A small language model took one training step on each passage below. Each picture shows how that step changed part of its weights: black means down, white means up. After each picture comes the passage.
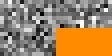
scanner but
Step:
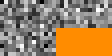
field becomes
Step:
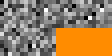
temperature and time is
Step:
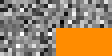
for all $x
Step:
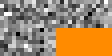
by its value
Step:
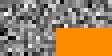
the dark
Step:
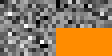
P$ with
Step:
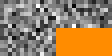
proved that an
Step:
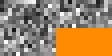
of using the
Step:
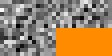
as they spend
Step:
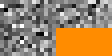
coupled through electron
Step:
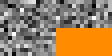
between observed and
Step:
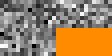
However, there are
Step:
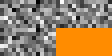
description* of
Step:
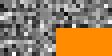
are less than
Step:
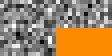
differential equation
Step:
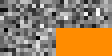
and does not contain
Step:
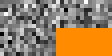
the identity
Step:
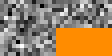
the morphism
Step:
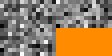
error bars
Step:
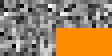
they are obtained with
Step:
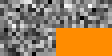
ideas and
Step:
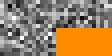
is small compared
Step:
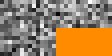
overview is given
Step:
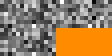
apply the proof
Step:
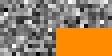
we obtain from
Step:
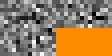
$N$ if
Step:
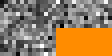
The original
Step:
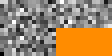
spinless. For
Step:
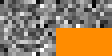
manipulation of
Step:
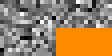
assigned to
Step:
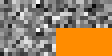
has travelled
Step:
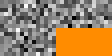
the mean force
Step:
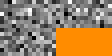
i \epsilon
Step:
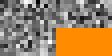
to Euler
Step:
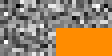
not include
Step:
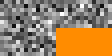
the fruit
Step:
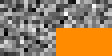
gradient in
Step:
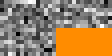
of static
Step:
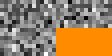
be causing
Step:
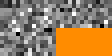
\mathcal F =
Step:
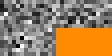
there is a
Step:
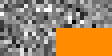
a spin dependent
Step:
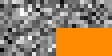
\rangle$ to
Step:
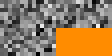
be made
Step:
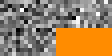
for a source
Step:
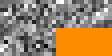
the set of
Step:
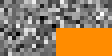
time binning
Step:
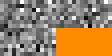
intensity bounded
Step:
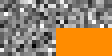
in our case.
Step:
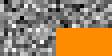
same as He
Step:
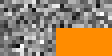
up at a
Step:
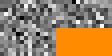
the notion of
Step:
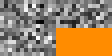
mean social
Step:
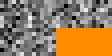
\ee and so
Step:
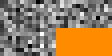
triples in
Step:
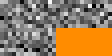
trade the
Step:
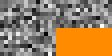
is the length
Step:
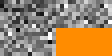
From the
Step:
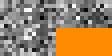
the poorest
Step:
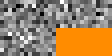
stage, we
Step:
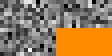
to effectively work
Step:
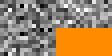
this approach, one
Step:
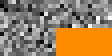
Group B
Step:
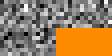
each time the data
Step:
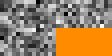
introduction of
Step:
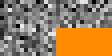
ideal of
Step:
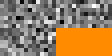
introduce a
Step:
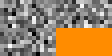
one may discard
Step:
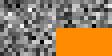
altered by
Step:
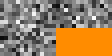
and halo
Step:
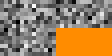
negative part
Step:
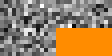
toward an
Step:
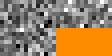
be seen from
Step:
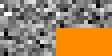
by at most
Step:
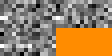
used were of
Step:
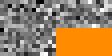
method by studying
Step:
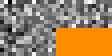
\cdots & 0
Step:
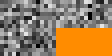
is nonlinear
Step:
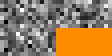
spaces of
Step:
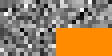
the En
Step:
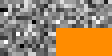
the following, we
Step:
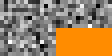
$\gamma$ is
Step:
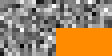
given function at one
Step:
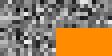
to notice that
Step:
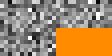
\\ \hline
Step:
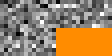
maximal length
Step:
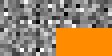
we tried our
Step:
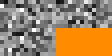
(figure 7)
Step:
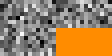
design a
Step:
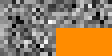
strong longitude
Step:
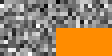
a lot the
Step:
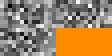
% for
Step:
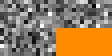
and Meyer
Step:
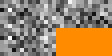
increment of
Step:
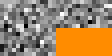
below $\omega
